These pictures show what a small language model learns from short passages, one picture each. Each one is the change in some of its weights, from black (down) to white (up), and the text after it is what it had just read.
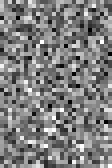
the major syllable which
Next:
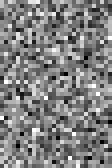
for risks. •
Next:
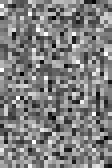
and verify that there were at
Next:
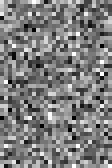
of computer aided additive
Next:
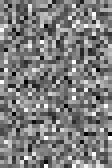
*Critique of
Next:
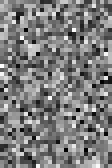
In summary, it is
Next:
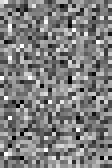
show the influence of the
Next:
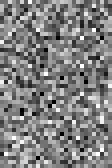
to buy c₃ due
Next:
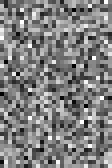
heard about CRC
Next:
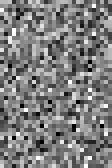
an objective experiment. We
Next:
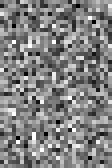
Rémy Buisine
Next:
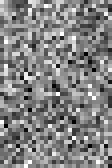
tegenstelling met
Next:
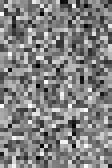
is the tendency of
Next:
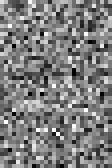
is equal to $1 -
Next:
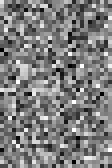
production rates for heavy
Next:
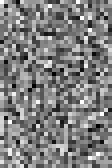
every respect. A
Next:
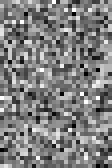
claim holds
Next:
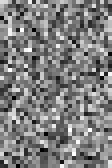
stress $\bm{\sigma}_{\rm
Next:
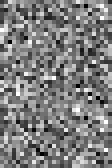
oliy ta'lim
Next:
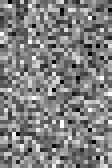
and job creation in the
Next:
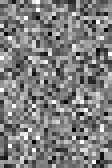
n'en est pas moins
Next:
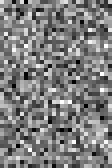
authors seem to be
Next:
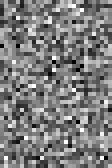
the core of some classes of
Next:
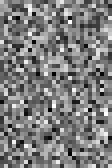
Buddhist, nor
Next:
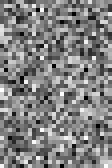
area are married.
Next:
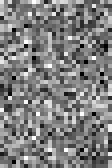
of dimensionality and avoid
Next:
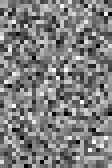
what ways is your
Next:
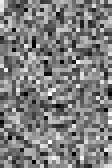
parts of each of these rare
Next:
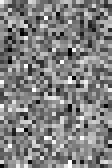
can be expressed as:
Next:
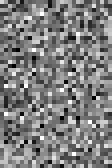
подходов к
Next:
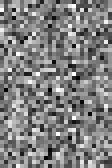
models drasticly.
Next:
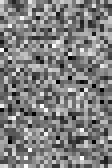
is that of the magnetic
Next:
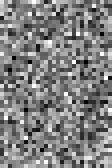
of elements of a group of
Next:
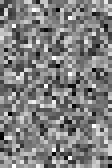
Honest Significant
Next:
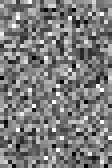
on bibliometric research
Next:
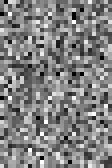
desire It is time! Time
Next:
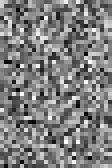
appear. It indicates that the
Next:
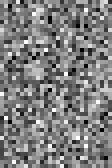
à la variable ouverture
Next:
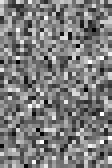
couplings, which were
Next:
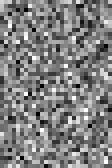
include choices made in
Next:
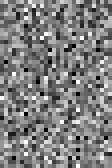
$c \leq d$ and
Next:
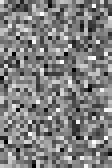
разделены на
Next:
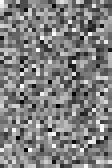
et d'indicateurs de
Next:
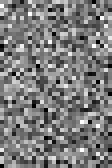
and activities within 36
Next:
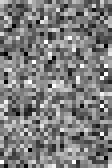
higher importance than the
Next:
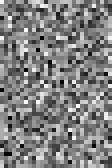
rate, initially set to
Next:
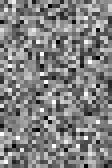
três categorias:
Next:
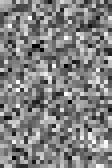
63. Biondi,
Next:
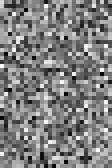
system and required for normal
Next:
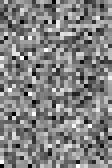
a tricyclic
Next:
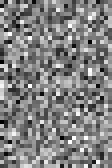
larva has thin
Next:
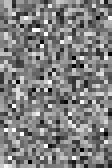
Layout Optimization
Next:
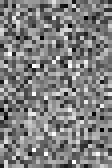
provided about the relations between
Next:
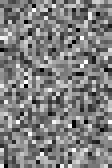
a **Finite State
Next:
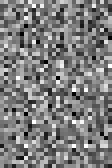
$j$ cannot be
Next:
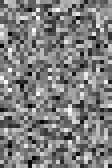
which the action, defined as
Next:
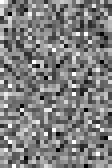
o paredão da queda
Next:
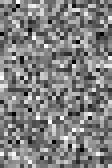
time accelerated expansion
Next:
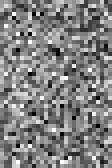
yil ilgari ham
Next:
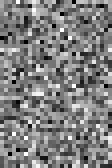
Thinking in Language
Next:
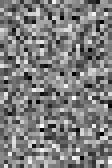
modalidade de fretamento
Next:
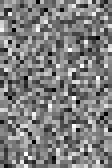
apenas sete dias.
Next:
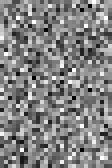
K₂O] as a
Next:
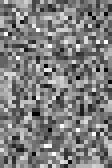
Author's Declarations and
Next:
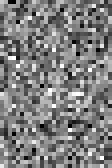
ularning shaxs
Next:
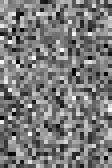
In order to calculate the
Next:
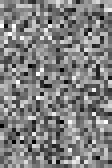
Ethical Clearance
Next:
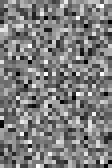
50 cm olacak
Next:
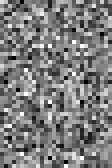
и финальная
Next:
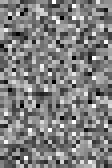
instrument comprising 20
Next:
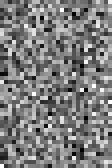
location and the study of open
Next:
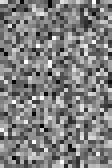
автором при
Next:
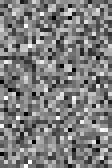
Con este modelo
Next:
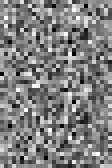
the constrained k-means
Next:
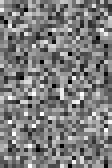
students, who were studying
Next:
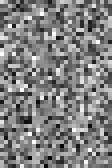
в контексті
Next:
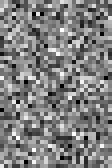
years, as the news
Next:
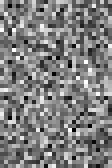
user requirements. ##
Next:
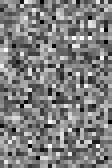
her resilience and
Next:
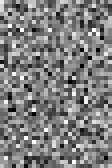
was iterated over all of a
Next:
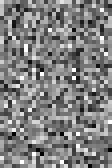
high absorption by the
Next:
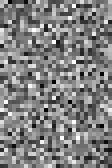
of bits and at the end
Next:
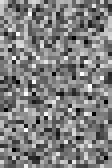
sector allocation strategy
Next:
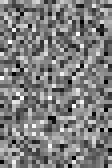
present simulation results for the behavior
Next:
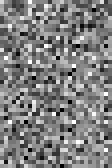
is thus obvious that
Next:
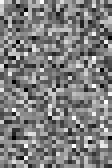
change that cannot be
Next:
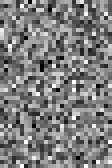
roku [How
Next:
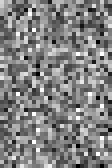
as a mediator in the
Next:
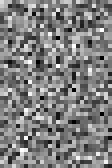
enabling joint development
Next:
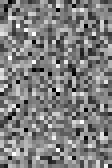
del panel solar.
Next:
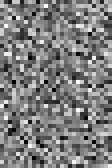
therefore factorizes in their
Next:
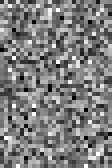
por que los cenotes se
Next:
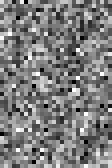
a limit cycle, but
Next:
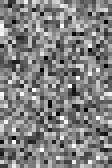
bölge analizleri
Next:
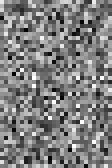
it can be said that
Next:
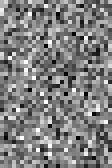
summarizes the main
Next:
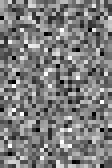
the awareness about the
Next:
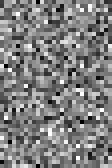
1 MeV. From the
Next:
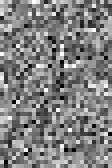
of HBLs from the
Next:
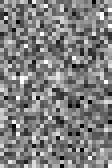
$\gamma + $jets
